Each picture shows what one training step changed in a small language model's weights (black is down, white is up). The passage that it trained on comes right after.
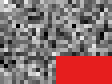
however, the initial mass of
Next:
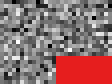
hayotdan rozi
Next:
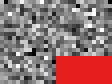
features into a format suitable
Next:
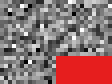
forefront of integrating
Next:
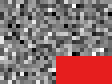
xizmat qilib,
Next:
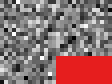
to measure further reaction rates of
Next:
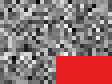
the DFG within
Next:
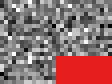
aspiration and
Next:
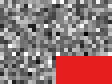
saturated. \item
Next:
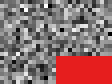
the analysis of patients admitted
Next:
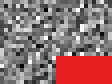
a thermodynamic framework
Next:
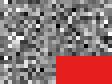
large number of simulations is typically
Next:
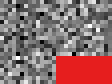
\to \infty}
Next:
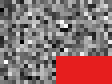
*e.g. the
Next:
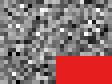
need of family planning to
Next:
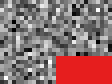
cyclone wind fields.
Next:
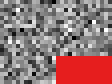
that entrepreneurship
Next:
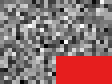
of momenta into the two
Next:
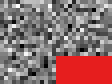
present as bundles of
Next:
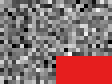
of the solution space, whereas
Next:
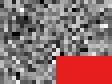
report herein oxidation
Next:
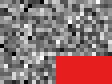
of demand and the rapid
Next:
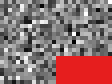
out using the morphological
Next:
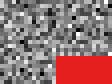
cm⁻¹ are due
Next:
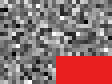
from testing set are fed
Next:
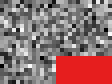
are for rejection (in
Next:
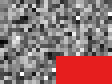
measure the concentrations of
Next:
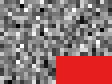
cluster of points in the shape
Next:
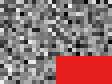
rahbarlari faoliyatining
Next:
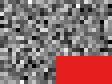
همان وجود
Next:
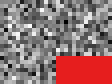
of sources in the direction of
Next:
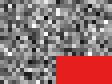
has generally been done manually
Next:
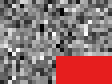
between quality of life and selected
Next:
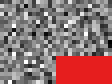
based on social media, as
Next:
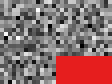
that researchers, who are
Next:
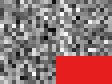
Cycle Assessment of
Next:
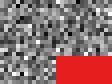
in the channel direction,
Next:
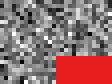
timelike unit
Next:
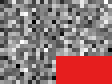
anglash, muzey
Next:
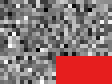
keeping the AFC
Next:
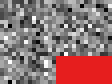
Este enfoque se
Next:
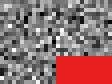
su praxis
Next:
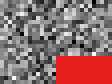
the uptake₂ system
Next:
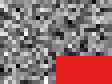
hoc.) We call this
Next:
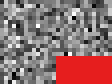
positive roots. Let
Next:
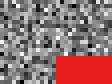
conspiring to kill
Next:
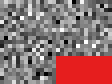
mais alto, era
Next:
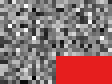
To facilitate the implementation of
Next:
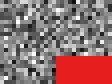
currently the most important
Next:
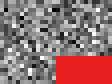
Phys.*, Prague,
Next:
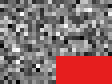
111] note a close
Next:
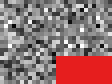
the initial vertex, then
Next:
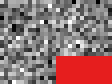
experimental data. Next,
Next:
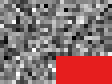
occur via cascades
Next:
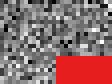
inputs. Beyond
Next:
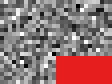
kind of wave propagation of
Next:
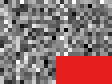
error between the target state
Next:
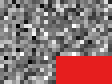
to avoid the presence of event
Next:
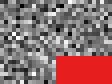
conducted globally have revealed
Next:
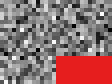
indeed the source of the results
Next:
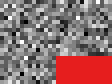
PS1, and
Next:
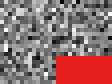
for a ring section
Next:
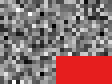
described in [3], which
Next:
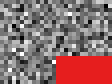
та освітніми
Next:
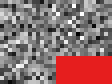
postgraduate student of
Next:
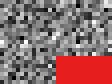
vida comunitária e
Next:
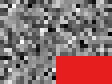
and lower, with a small
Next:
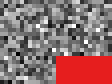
высокий уровень
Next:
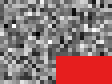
the Relation Between
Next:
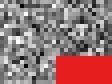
the biases of the
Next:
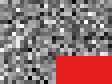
improved data collecting from
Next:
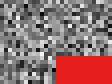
Balki, qora
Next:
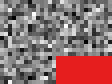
(Costanza et
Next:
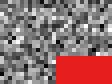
davlat byudjeti
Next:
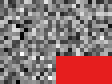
богара, новый
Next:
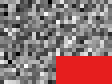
surface term) are proportional
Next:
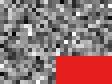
the level of learning and all
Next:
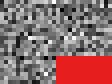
more cardiotoxic
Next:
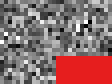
policy paths that traverse
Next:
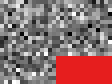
cada una de las
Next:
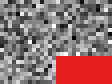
que la tendencia reportada
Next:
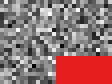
it can also be used to
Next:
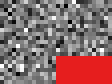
act like humans
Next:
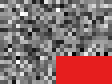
corpo, placas e
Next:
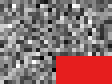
propose clustering the clients
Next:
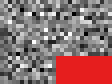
and eighty-one
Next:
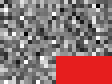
transformations. Similar to the
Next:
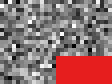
disjoint sets and that
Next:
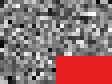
pain has positive effects for
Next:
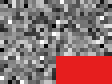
bo'lib, undagi
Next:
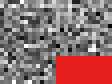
así como su notable
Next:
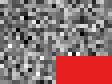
the white noise only, which
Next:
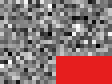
to 15. The lowest
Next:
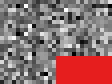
in Charlotte
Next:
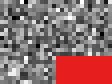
case, only the following
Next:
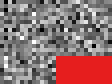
1074 deliveries during the
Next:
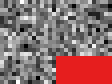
the ONSET.}
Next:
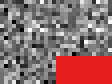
хозяйства и
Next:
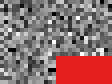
citations, particularly when
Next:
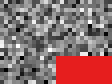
in oil palm
